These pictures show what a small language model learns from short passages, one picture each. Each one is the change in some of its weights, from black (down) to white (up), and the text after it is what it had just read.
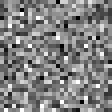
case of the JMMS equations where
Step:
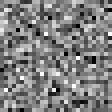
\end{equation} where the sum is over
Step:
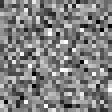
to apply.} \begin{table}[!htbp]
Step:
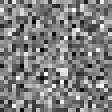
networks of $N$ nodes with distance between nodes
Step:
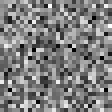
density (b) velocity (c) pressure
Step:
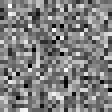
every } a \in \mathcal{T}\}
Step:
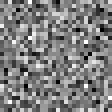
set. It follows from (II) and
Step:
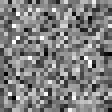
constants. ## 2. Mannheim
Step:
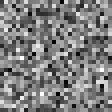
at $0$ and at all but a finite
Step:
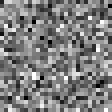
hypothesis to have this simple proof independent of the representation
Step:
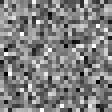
holds true for $Id$ the identity operator in
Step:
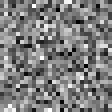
$1+ba\in B^\bullet$
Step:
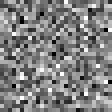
gave a construction of $n\geq
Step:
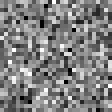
RACEP and the frog model is
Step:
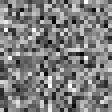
p\neq q <\infty$, the lattice
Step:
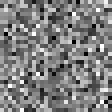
\nu \rightarrow \nu$. Then $\langle
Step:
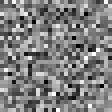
either direction to exist. For example,
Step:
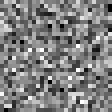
for $0\le s\le t$.
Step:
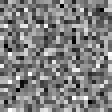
the proof. The next section outlines the main
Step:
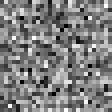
tools from bifurcation theory can be
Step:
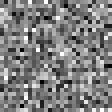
to prove~\eqref{eq:d}. For
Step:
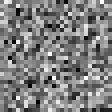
$0\le \varrho<\sigma$. It
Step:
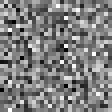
the investigation of the tail \pro
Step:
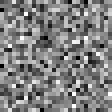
next subsections. Let us emphasize that the
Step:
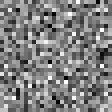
and so $\alpha_{\lambda} < 0$
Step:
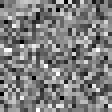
In fact, let $\varphi\in
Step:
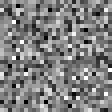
a $1$-handle of the fine
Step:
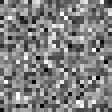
4 spherical graphs with two edges. They are shown
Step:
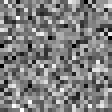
in the $>_{M,lex}$ order.
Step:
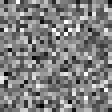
thus obtain four parametrizations of rational
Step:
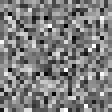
x, \ \forall x,y \in
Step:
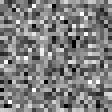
say that the action of a group $G$
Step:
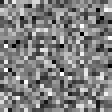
invariant factors (finite structure), the infinite elementary divisors
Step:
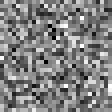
for $r(t)$, we will
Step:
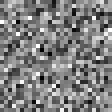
$N \in \N$ such that
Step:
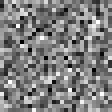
uniquely determined by the choice of gauge group.
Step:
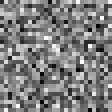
long relaxation times, and thus sampling a large
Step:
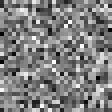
against the desire to obtain a large enough section
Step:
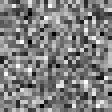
is the face \textcolor{black}{of
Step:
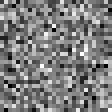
se vor respecta urm\u
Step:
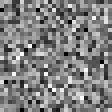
The {\sc MAGMA} % Computational
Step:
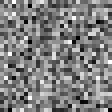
lifts of girth at least
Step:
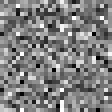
$W$ in $\mathcal{G}$ contains
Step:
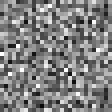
about certain linear subspaces of Banach SN spaces
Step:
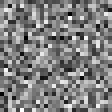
\frac{1}{2})$ of the vertex
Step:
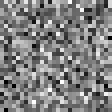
in--box crossing, which may be positive,
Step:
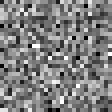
and far-field conditions are prescribed. The unique
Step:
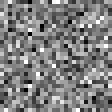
: \smodo y \le a
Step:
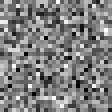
$r^2 < 0$, we also define
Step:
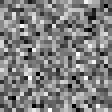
g\in G,\;\forall x\in
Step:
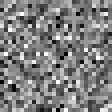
For a path $P_n$,
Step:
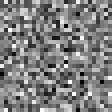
some regularity properties. Recall that a classical vector field
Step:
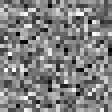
полем $k$.
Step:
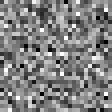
that one does not need the subalgebra to have stable
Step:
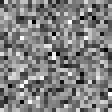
meshes resolve as many LKFs as
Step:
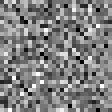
rely on the explicit properties of the 1D
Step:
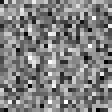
independent random recursive trees and given their total number
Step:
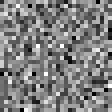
$$ \hat \varphi_n(t)
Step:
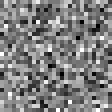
here onwards is identical to the ones of Theorems
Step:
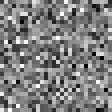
13 $$ Consequently it is sufficient to investigate the properties
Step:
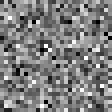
length of the minimal period in $u$
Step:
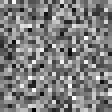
the group of all group-like elements of
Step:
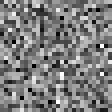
of $f|_S$. Since the state of
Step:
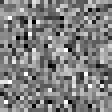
relation between $r(S)$ and $\reg
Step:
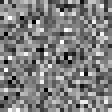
length of a winding, the number of turns
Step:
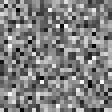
the correspondence $x = \sqrt{2}
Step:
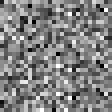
fundamental group. Denote by $p: G
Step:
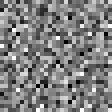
a compact, orientable 3-manifold with at least
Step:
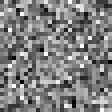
$\Omega_2$ an unbounded open set.
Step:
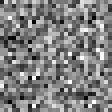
average decay rate for the wave equation with variable coefficient
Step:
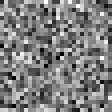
$\mathbf{R}_0$ whose rows are
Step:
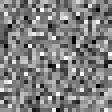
group $N_2(G)$ by using
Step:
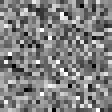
that $\cal A_H(\sigma)
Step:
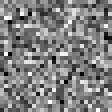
other $t(G)$ vertices of
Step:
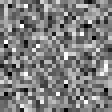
\ox A(D) \ra
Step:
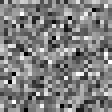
Borel subsets of complete separable metric spaces. In some
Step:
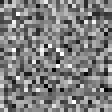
is of course not recommended in
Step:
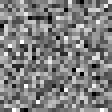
relations $\rho$ of a multialgebra
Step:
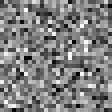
to construct the gPC emulator
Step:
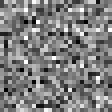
between the risk factor and an estimate of the residual
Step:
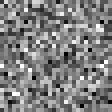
of one space dimension there are known results on loss
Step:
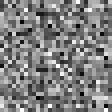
to a constant factor. This condition is valid for
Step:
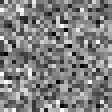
theory of semigroups in locally convex spaces was one
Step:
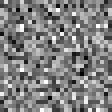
the surveillance applications include search and
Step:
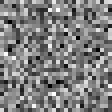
also remark that the function $ V (t,
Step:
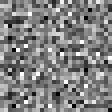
Oslo, 1976) Alphen
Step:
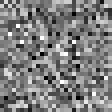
its numerical computation has hardly been considered in the
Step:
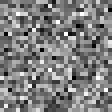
Whenever $\str{A}\in
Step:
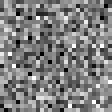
in $C^{\infty}(\RR \setminus
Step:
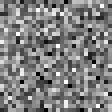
$x$. Such property is noted by predicate
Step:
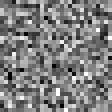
for robot in the existence of actuator
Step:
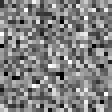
to check the algebraic stability criterion for the following equation
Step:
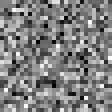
by (i) genus~$0$ intersection numbers
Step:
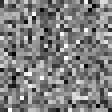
can have different wave lengths. These solutions can
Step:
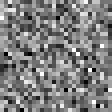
\right] \wedge \left[
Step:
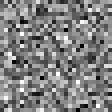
an equivalence with the Moyal star product is
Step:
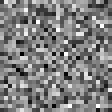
with its support denoted by $\Sigma = \Sigma
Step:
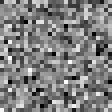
on Elliptic Curves Over
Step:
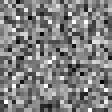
in the interior of $N \cdot
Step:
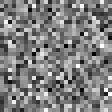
$u\ino t'\backslash \{
